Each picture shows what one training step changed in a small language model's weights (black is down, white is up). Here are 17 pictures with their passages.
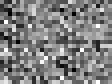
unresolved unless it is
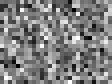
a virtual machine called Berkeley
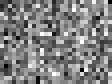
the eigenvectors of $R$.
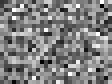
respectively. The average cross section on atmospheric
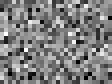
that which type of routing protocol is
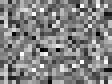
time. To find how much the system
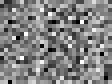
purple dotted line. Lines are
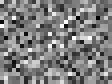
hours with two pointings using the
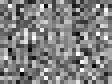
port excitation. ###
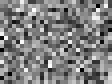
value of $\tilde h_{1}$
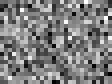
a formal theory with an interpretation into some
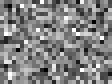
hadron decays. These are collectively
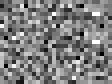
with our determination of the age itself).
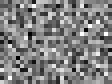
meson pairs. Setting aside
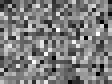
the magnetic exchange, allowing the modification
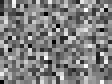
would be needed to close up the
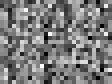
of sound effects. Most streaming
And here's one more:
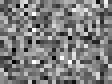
$\G_T$. Consider the generating
